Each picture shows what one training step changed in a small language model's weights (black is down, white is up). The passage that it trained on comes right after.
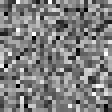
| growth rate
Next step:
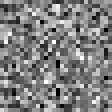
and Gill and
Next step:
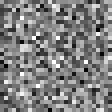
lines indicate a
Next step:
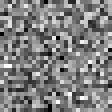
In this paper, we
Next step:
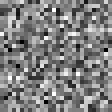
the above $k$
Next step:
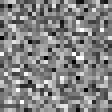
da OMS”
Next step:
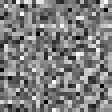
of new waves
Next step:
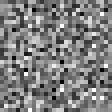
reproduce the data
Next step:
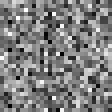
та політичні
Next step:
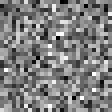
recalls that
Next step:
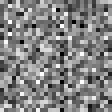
the preexponential
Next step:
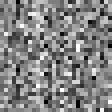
the correlator
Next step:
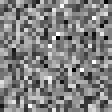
recall the
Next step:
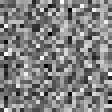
two wave vectors with
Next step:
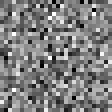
ushbu modda
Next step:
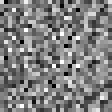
network become more
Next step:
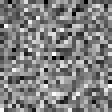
for conditions of the
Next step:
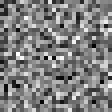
source of low frequency
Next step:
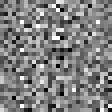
methodology, through
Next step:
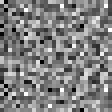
impact on human
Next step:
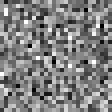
a informacje
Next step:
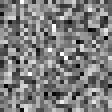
of citations
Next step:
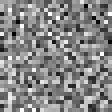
Tablo 1.
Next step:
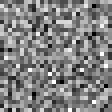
prolongado o
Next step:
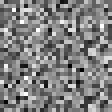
concatenated to
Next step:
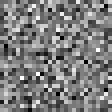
range, it is possible
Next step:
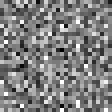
\notag \\
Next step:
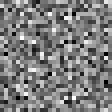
be able to
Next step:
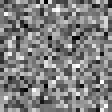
common to most of
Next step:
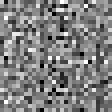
se muda para o
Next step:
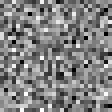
it has been shown in
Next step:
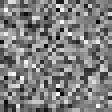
figures, it is
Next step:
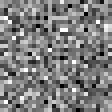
sociaux. De
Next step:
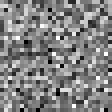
Так, образ
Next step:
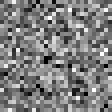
exhibit the
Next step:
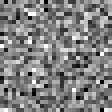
vulnerable to
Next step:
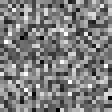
thereby preserving
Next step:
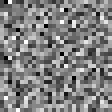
чтобы в
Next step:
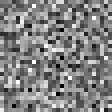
spectrum and the maximum
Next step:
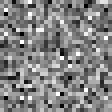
and the Navier
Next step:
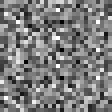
fact, combing the
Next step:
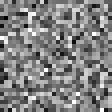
only reactant to
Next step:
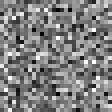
р. його
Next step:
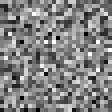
and increases the
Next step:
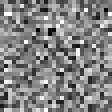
Modern trends
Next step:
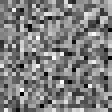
at all. Its
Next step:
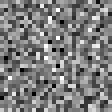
\prl {\bf
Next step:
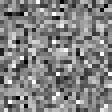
de chercheurs
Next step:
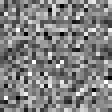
distributed to each level
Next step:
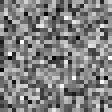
a class of ordered
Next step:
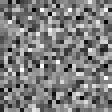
in p space}) at
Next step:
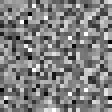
(N stands for
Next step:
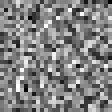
in Appendix
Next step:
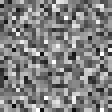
approach* where the
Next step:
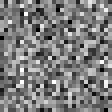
a composition of
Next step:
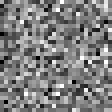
target parameters and then
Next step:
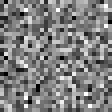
all events to have
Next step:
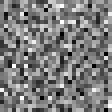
to a large extent
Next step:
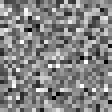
целям и
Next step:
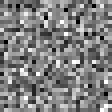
primário entre os
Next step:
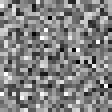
una cultura del
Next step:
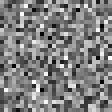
esencia misma
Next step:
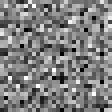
bir ilişki
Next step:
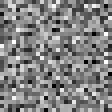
are the fields of the
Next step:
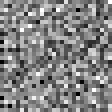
of solidarity
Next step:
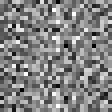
it one of the important
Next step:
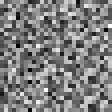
the OU model could
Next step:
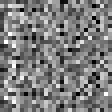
complementam e
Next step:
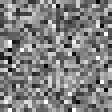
is as optimized for
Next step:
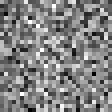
that the spectra
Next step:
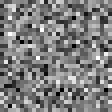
matter is characterized by
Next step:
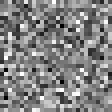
The Interestingness
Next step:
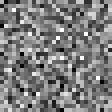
networks utilizing techniques
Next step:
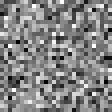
frequency of the center
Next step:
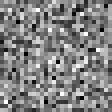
on. So, in
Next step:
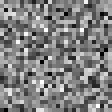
davlat pedagogika
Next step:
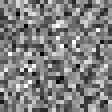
to impose a
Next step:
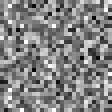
вплоть до
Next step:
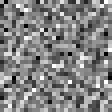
magnitude to the
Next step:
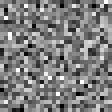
der Verwertung
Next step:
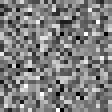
and red areas of
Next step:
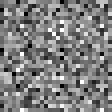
der Insel
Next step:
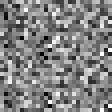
The decays with
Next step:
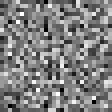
HARD or
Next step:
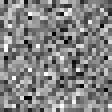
de viver,
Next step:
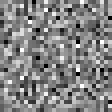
de dos fases en
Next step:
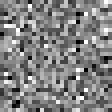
½ MS
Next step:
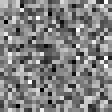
va sun‘iy
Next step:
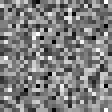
be a striking
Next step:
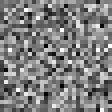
radial coordinates,
